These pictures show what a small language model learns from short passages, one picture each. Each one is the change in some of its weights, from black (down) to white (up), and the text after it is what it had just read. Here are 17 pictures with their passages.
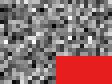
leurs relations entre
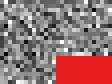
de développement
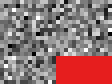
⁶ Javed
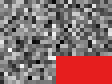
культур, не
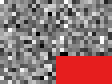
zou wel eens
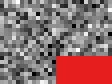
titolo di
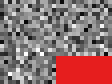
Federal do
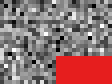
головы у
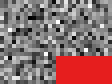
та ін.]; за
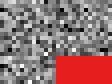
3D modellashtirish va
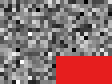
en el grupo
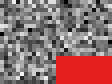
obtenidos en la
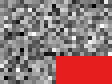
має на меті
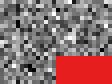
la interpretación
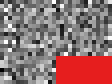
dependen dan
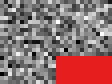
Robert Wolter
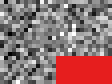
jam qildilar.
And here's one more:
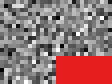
va har bir tinish
